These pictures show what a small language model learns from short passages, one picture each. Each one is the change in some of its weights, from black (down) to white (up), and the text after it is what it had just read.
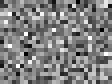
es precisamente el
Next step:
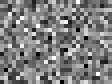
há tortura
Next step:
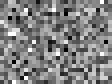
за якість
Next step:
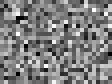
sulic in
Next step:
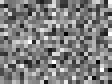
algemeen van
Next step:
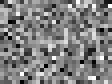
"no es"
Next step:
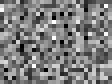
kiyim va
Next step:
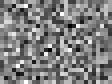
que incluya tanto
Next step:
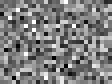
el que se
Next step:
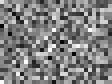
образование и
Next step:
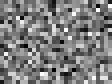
soliq siyosati
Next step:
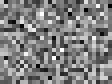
uchun alohida
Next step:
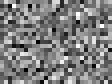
coletados são
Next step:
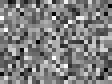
що представляють
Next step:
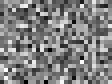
Para tanto,
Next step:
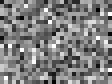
cheklangan bolalar
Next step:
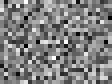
sondern auch die
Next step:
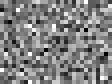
que predominaron
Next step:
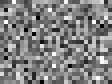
a inclusão de
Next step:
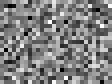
dengan tindak
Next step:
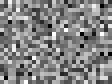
Seakar dengan
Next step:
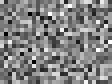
past darajada
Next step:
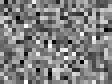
los métodos de
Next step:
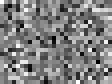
environmental and
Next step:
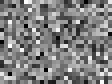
de Bunia
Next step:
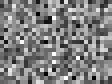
reação aos problemas
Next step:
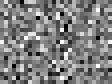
kasbiy tajribasi
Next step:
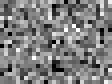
maila ona
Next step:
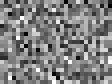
ёки активлик
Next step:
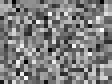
о разумных
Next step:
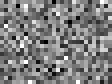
ishlarida ham
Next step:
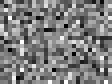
de glace
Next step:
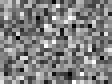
– forte;
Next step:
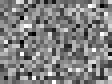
E é a partir
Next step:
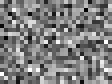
rugi dalam
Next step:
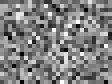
servirá para
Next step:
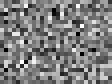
bilhão de
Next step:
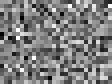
de esas
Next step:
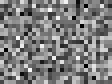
yang berisi
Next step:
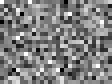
que puede ser
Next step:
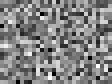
pedagogika fanlari
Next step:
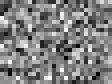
jaundice of
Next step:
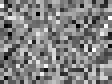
manifestação mais
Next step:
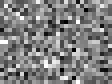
hám basqa
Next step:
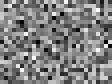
uit de
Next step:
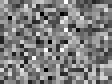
bir yilda ishlash
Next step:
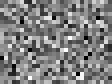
до ст. 6
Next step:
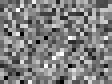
como oportunidades
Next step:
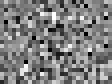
methodologies and
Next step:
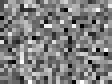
средней школе
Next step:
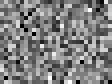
a pesar de
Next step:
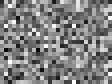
un proyecto
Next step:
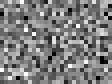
a la mano
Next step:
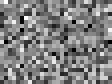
bioativas desses
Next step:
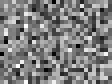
tanto indicando os
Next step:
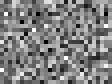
birga, ularning
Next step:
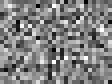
no Brasil. A
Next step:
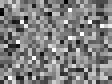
humanos, um
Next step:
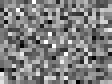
y relaciones de
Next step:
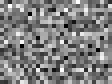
va qaror qabul
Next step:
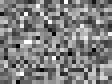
asosida izchil
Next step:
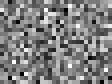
для эффективного
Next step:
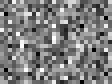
trends in
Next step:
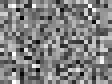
В пятом
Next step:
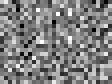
para manejar
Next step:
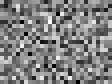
faolligi yuqori
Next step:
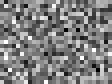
longo do tempo,
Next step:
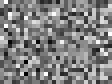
eine einheitliche
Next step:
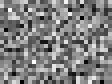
funciones a
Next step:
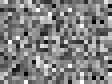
privire la
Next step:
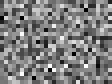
de perguntas
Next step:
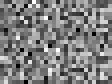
auch für die
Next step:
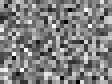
до того как
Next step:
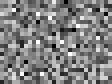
планов –
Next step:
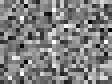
be seen
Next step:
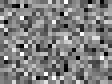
salario de
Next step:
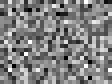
vanuit het
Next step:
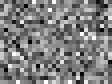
capacitismo e
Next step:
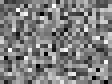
condições de poder
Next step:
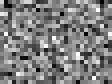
mechanism of
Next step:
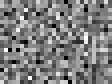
agricultura inicia
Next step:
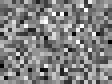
cenário para
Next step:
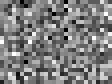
аналізу та
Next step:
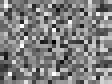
bilan amaliyotda
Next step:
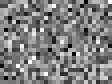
des indicateurs de
